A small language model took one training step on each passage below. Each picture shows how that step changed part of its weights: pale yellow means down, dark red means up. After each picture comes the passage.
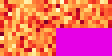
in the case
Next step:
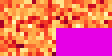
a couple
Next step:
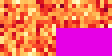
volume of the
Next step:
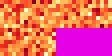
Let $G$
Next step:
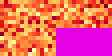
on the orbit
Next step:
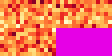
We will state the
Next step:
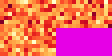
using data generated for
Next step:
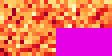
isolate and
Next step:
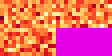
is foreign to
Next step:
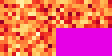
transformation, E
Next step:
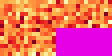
to use these
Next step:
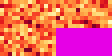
solvent type
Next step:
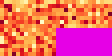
science due to
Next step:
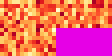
groups of the
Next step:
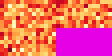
strongly convex
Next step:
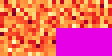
problem for which it
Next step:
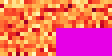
thank the
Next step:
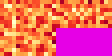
for every $k
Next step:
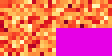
a modified
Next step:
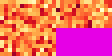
region): –
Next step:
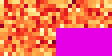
of which are presented
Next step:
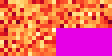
it suffices
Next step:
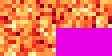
basically operates
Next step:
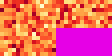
about Garside
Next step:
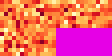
exist. For
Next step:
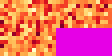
at the edge
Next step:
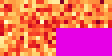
available in one of
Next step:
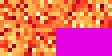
that combines
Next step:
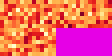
for optimal control,
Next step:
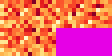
\] Consequently,
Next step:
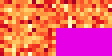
a $g
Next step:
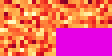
$\Lambda$ has
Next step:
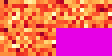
right integral of
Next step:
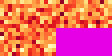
involved in
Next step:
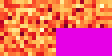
with the stress-
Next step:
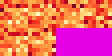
coset on
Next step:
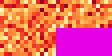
50 adults
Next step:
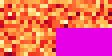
from which they were
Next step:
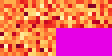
that points to the
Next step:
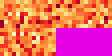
to the lack
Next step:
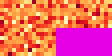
a complete examination
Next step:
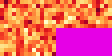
test solution the sum
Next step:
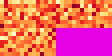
of poor
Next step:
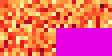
connected domains in
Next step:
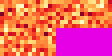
solutions. Since
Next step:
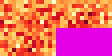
available fund to
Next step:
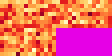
process. In the
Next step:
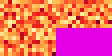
servers can also
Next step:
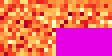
Convergence studies
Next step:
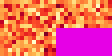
which often causes
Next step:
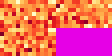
easy to construct a
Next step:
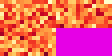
are taken as
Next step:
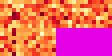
with $[u/
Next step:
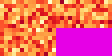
are now in a
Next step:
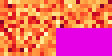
on ecosystem
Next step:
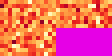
now proceed as
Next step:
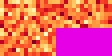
of record:
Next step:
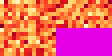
of genus
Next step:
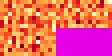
stimulation at
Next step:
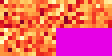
contributes significantly to
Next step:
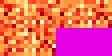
researchers can
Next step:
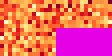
more complex than
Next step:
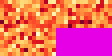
most common issue
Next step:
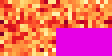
most frequently used
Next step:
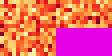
of the same form
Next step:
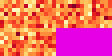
disruption of
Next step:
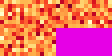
involving the
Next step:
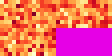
the tree of
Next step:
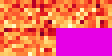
A}$ and
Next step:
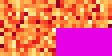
to obtain the following
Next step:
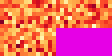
the energy to be
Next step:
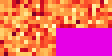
TT were lower
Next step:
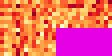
Denial of
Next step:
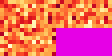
use the notation
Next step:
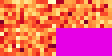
being an improvement
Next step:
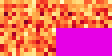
image of the
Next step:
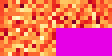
Disease in
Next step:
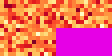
where there are
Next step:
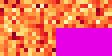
test site and
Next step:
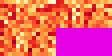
because new developments
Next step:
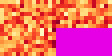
the meaning of
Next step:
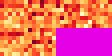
First, the
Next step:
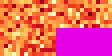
factor modules
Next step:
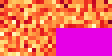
then }}
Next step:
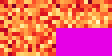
and R_g
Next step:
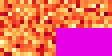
for every 24
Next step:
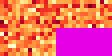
even at lower
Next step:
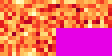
generated by the
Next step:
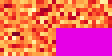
node, and these
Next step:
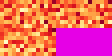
g$, and
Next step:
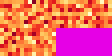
elliptic equations
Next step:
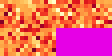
instruments have
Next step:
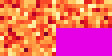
proved the conjecture
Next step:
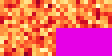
the proposed design could
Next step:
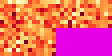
economy. It
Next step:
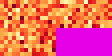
and consideration of
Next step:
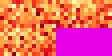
visibility of
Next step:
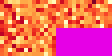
experts about the
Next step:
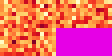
turn transmits
